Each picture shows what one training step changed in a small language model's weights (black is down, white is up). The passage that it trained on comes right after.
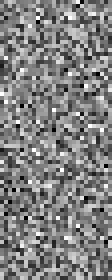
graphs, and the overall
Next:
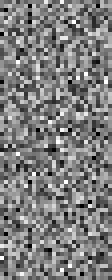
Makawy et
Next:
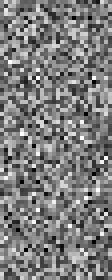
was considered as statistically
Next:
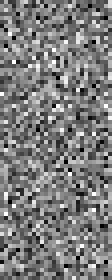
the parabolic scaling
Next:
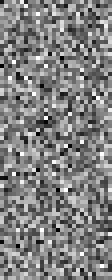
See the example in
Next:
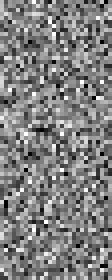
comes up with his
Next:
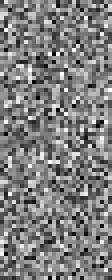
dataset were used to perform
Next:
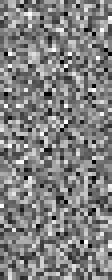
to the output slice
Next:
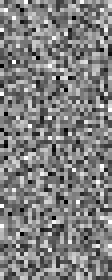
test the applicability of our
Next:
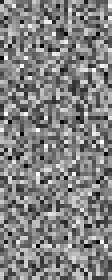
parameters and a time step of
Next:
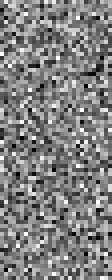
and span size of 25
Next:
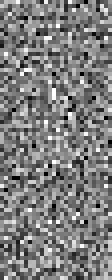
by unmet data needs during
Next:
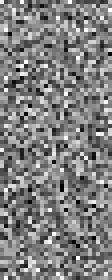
in the coconut
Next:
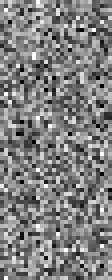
indicate a change in health
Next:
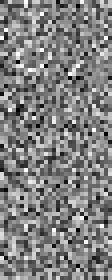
project-based subjects where
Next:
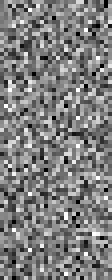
luminosity function that
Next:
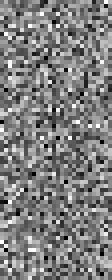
obtained for a particular value of
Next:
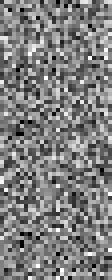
Data were analyzed using
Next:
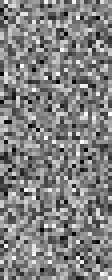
and is of universal
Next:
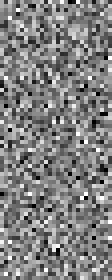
min ghayri
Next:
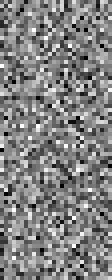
with the aim of restoring
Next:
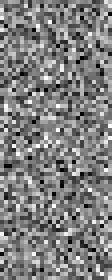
trend of using RP data
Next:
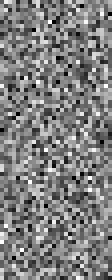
formulations of related problems
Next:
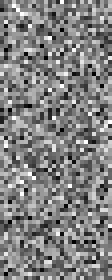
that this argument does not
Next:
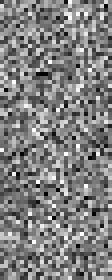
particle. In the following
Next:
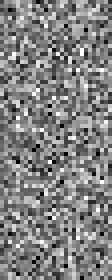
initial conditions. Inflation
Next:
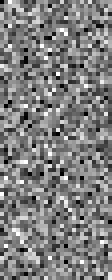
far from that as we
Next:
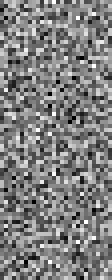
and environment specifications are available
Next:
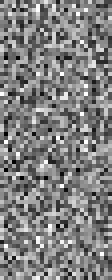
a joint effort of
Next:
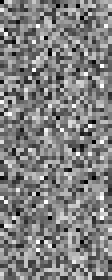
analysis (less than a few
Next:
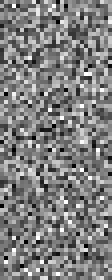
the Earth. The
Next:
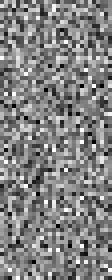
averaging operator $\hat
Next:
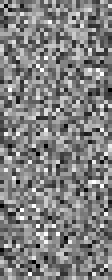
is limited, and multiple
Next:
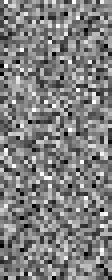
and atmosphere of
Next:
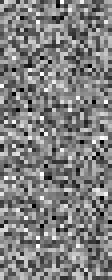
ACM SIGIR
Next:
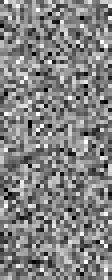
both programmes and means
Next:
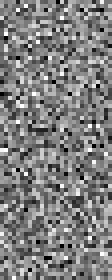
categories, respectively. For
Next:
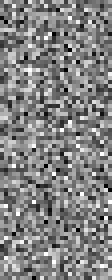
to be decremented are
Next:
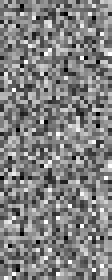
(AI) has
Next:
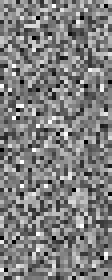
Fig. 7, the
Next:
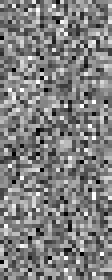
the ICM temperature. This
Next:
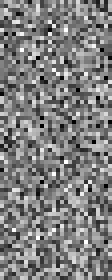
median of the sample
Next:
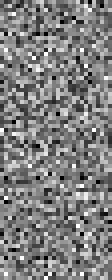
Don't care
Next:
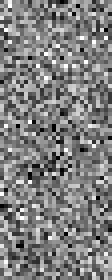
work, we propose a
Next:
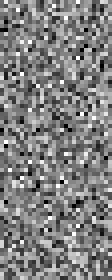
beamsplitter (Fig.
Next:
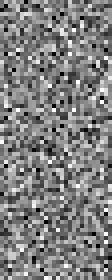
by applying it to
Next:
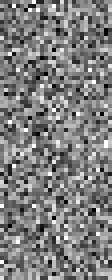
the same polarization state.
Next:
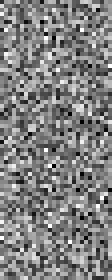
Participants in this study were
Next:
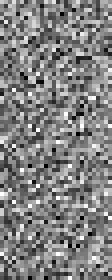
of the PDFs
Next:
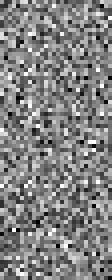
satisfactory; the final
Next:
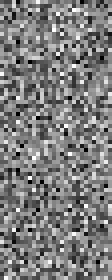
physics beyond the
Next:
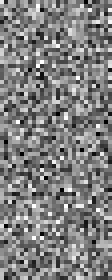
rare type of compound
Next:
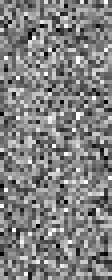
called the wavelet system
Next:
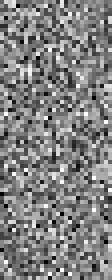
important to note that the
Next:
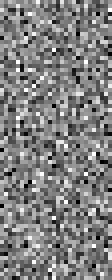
effect on the employability of
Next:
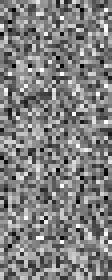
leadership challenges in the
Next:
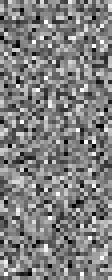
motherhood (see
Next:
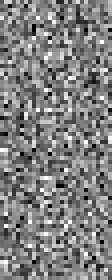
ethical standards
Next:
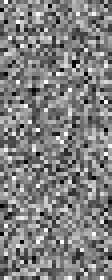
however, it runs into
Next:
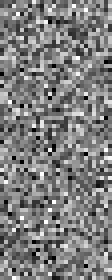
$p$ in the
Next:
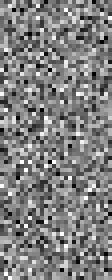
contexts $\gamma =
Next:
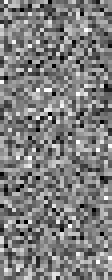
has been established we can
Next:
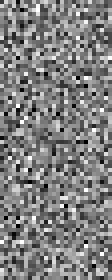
a decreased tilt
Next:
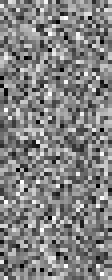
passed through the injection
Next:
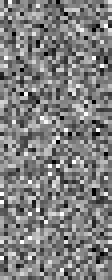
breakup events take place
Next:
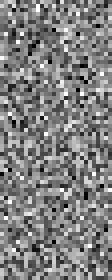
a license agreement
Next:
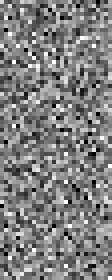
the c-code and
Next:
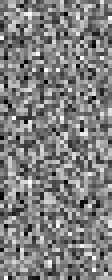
to the player to
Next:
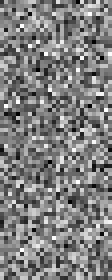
Then equation (24) is
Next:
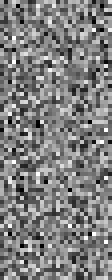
utilizing a combination of
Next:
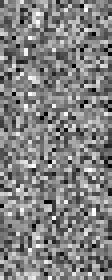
One of the participants thought
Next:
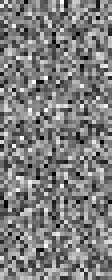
with ASD compared to
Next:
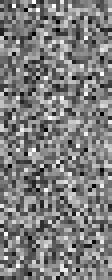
the same ionization state and
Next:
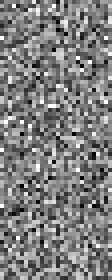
the cells to maximum power point
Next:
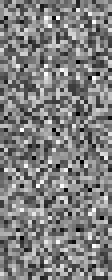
into two beams by an
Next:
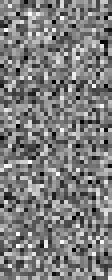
conducted with other classes of
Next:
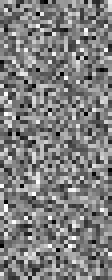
diagram which is at most a
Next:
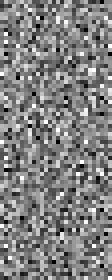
\frac{8 \cdot
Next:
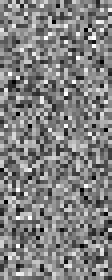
in python language
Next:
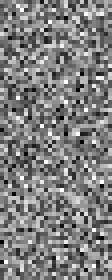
in the seismic behavior
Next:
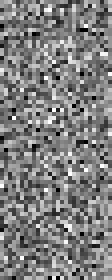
both approaches largely perform the
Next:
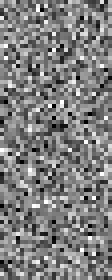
populations, which may
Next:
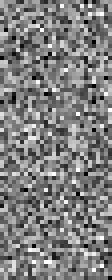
behaviour. The power spectrum for
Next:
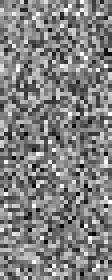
In fact, it builds
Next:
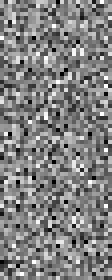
prevention, maintain and
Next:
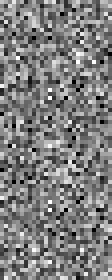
of all Walsh
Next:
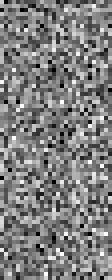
jet. One might however
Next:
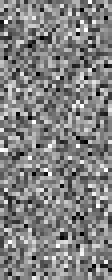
urinary stones.
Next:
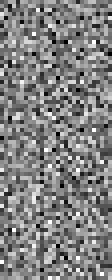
account both the needs of the
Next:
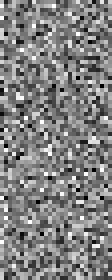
storage of AI
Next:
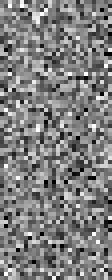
Additionally, your
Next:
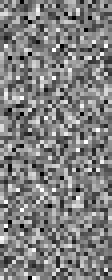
was discussed very recently in
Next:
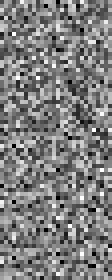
B PCIA+
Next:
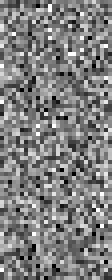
Sex Occupation
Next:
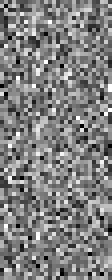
is especially important for a
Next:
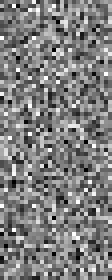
the energy eigenvalue is
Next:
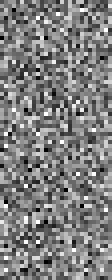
independent order parameters with separate
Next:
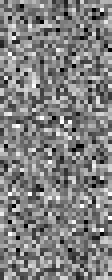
of HCl (Table
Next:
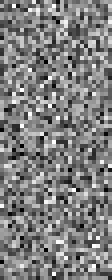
the two-user
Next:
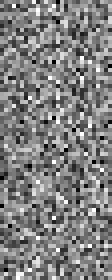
the consecutive
